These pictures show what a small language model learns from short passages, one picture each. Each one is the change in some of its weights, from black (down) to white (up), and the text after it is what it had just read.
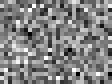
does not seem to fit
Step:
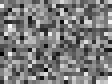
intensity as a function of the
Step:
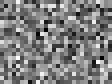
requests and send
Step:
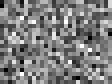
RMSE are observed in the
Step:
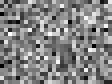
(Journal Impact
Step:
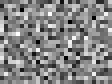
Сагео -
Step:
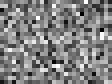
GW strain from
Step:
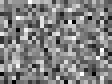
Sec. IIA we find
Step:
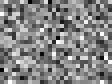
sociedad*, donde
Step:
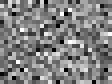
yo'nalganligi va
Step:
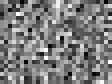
dominant source of
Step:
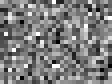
The Z and W$^\pm$
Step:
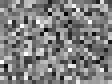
be used, it again results
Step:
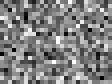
in the discretization parameter
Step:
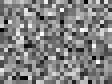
stuttering (percentage
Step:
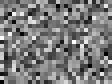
is obtained by differentiating both
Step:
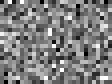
lediglich mit 35
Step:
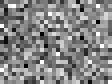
колхозы не
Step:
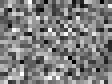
velocities to those
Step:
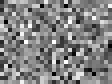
consistent with the finding in
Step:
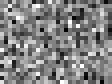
can be adjusted by
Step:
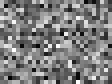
the entropy associated with
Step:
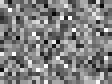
Stevens. Para
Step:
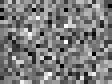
presence of spin-orbit
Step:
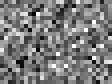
power-law potential
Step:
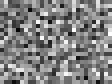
modes and do contain local
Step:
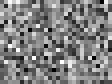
reused, reducing
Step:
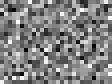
en el proyecto
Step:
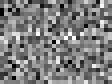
Ríos el uso de
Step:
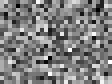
The overall reduction in
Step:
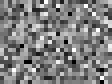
that such interferometers have
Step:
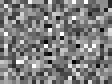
alamedas de
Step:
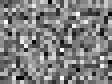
familiar from the
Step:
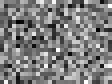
objective of the optimization is to
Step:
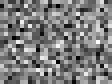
le secteur de la soie
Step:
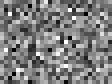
sohasi borligi
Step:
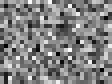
no II Plano
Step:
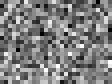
desde PC Figura 10.
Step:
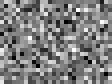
le succès de
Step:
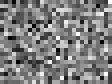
a als Tangente und
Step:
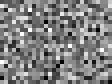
Hedgerows: an
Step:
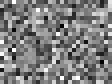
f\zeta T}
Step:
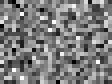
\right) dt \otimes
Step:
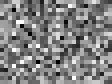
identical for the two pH
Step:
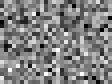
as the origin of structure}
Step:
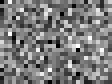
the pump fluence
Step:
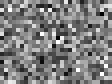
and it can be decomposed
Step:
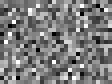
obtained. The gauge vector
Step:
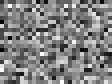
types of opposite
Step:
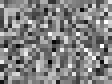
addition, the regions produced
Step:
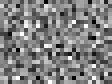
Belavin model} Based
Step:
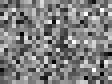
of the space-time structure of
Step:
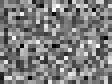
there are at least four
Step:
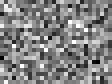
productos mediante la
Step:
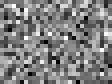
и закрепления
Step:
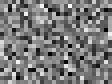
massive vector
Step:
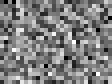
strongest individual
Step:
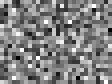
The SRRs are
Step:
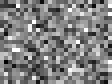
for over 20 years
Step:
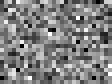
de prose »,
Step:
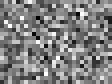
level of background
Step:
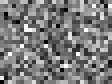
the background fields is
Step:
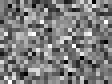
must find a situation in
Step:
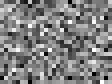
luz do conceito de
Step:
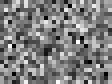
system successfully
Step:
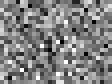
xilófono y
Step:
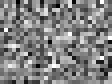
Teresina and
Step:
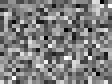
which form individual
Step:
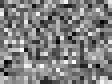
के लिए
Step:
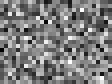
Almeida, Jhulie
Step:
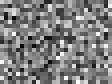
su masa magra en un
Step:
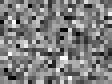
$U$ is real.) This
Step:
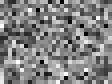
) \erfc
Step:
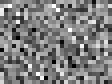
заложенной еще
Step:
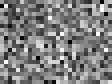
not remain finite
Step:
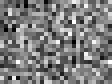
to test. Here we have
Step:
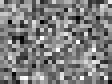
candidato a
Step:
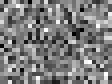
power sensor, model
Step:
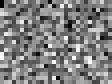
datasets in specialized
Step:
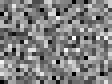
IB) son enlaces
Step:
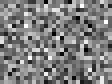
need to constrain the
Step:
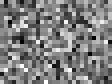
On the other hand, the
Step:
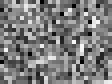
term corresponding to classical
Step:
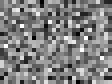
tushuntirish va
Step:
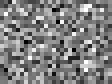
for other institutions.
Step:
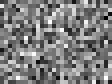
En esta línea
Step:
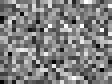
Going back to the equations
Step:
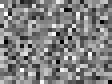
representaba el 21,1
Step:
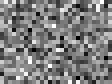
investigates some real coronal
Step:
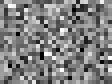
согласуется с
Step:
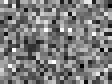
all-male in the
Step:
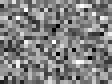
Uzbekistan dated
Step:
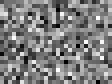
the weight representation was
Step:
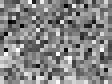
considero os assuntos dos
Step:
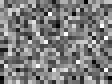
principales: los
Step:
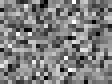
jiddiy putur
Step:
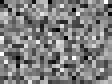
éste, el gesto
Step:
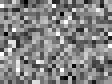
bo'lib xizmat
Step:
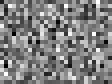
того, уже в
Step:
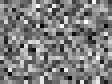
there is a need for
